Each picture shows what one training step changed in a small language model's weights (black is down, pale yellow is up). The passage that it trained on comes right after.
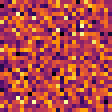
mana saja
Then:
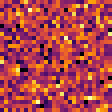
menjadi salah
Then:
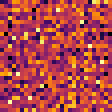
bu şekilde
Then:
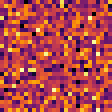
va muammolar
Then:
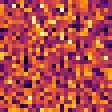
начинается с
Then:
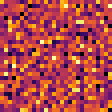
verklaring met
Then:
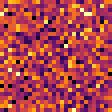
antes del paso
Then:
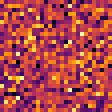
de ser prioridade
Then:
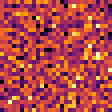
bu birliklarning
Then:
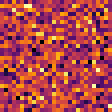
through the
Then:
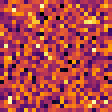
da medicina
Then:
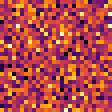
necessidade. A
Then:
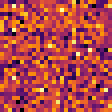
als een
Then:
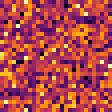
en ambas
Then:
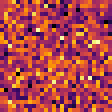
la tâche
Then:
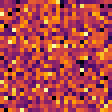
s'ils sont
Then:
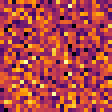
w latach
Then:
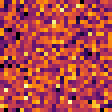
por su valor
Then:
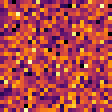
precipitados em
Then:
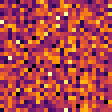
participación de
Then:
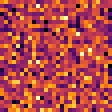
запис для
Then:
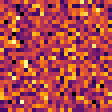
von 24% des
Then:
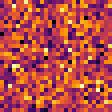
easy it
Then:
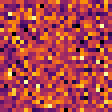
sistemy (na
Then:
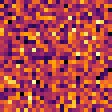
turli xil
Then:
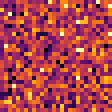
produksi dari
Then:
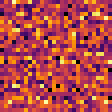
Y otros de
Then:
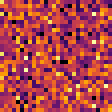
da Terra e
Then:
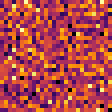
figuras de
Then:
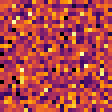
conjunto a
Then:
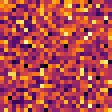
les attitudes
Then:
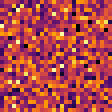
alta umidade,
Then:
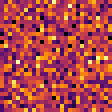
being, the
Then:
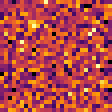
bilan mushtarak
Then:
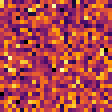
e eliminando
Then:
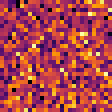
jurnal ini
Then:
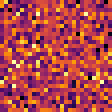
composta por
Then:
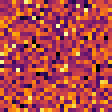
на уровне
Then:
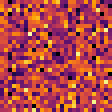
State University
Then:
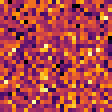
En el presente
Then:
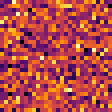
atua como
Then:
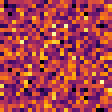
bo'lgan va
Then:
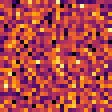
em situação de
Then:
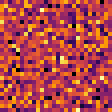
Griebel und
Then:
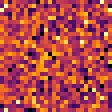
expressed in
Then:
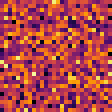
shaping the
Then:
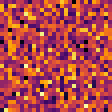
ЛИ на
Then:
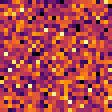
aponta outras
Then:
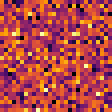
: Croissance
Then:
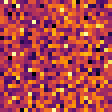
barpo etish
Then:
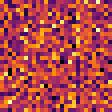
PhD in
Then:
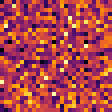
will be
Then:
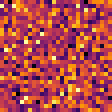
ва ярани
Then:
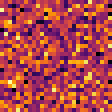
hamda sobiq
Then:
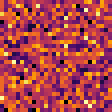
mengenal pasti
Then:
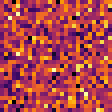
de* Chile:
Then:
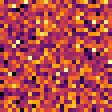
e a participação
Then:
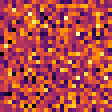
Comunicação e
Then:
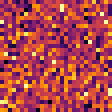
va amalga
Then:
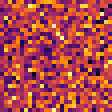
baru dengan
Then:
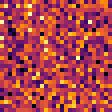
the research
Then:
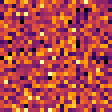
тартиби ва
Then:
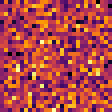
bank and the
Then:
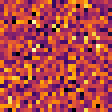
учения о
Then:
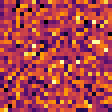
akan tampil
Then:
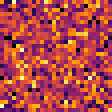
in automatico
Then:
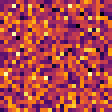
В процессе
